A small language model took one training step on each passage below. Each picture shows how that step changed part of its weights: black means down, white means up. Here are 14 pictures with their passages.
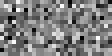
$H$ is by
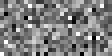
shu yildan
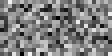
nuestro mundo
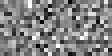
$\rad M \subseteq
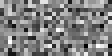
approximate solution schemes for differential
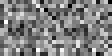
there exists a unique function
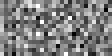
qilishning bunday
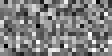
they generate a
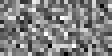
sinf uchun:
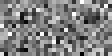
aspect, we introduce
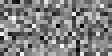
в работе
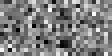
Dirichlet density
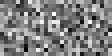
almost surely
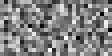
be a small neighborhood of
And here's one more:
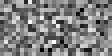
for food and
